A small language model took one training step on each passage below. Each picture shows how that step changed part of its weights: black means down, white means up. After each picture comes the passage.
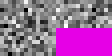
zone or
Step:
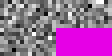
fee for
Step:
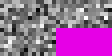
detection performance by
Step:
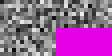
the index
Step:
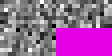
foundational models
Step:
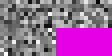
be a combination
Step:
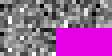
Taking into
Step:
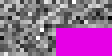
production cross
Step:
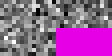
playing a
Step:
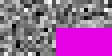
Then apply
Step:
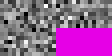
1$ and
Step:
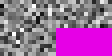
proximity of
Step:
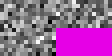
calculate the
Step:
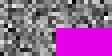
light curve,
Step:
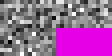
the computation of
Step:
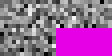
first 1.5
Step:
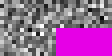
phase transition.
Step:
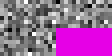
is available
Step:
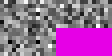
well known in
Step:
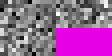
We tests
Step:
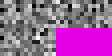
partners are
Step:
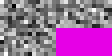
follows. In section
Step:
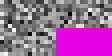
value. In case
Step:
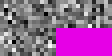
sequence over
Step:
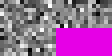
We find strong
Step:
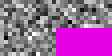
relatively larger size
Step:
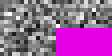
and passive
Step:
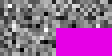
setting, the
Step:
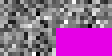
n \neq
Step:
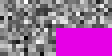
is not possible to
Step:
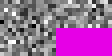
way for further
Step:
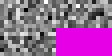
unity with
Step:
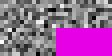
but unstable
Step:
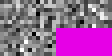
this must be
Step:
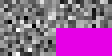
common type
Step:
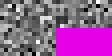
of the network to
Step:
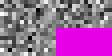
function given by
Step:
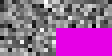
demonstrated by
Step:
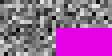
the contour
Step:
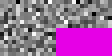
Sources of
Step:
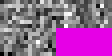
the periodic
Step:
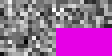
are easier
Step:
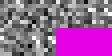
a fit as
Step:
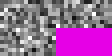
are discussed in
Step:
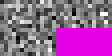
the QAD
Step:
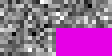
-- consistent theory
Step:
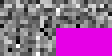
that this rule
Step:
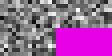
as many
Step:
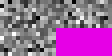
same width
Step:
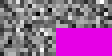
user that
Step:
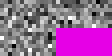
dome, as
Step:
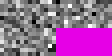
as follows: section
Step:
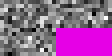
required at
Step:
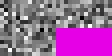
days past
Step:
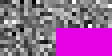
end of a
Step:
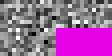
the high IR
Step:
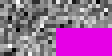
associated to
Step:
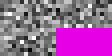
and $\bar
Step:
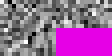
order. \par
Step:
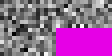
its role in
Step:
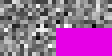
constructed in
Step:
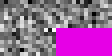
On the
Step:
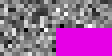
original signal is
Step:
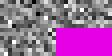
A linear combination
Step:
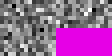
source of stress
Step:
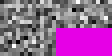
the band structure and
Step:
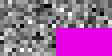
critical value
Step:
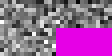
simulations. The
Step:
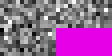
Based on
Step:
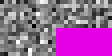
the pressure
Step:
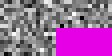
In this case
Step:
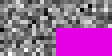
a specific
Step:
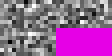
details about
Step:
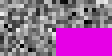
signal in radio
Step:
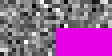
energy $E$
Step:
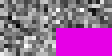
noise. To
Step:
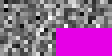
background given by
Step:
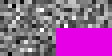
mass of the
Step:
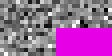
be inferred
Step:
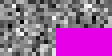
tens of
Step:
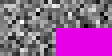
explore this
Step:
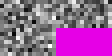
enigma of spin
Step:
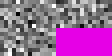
% Main
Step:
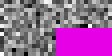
In the plate
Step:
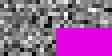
below. Therefore
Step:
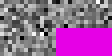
including the
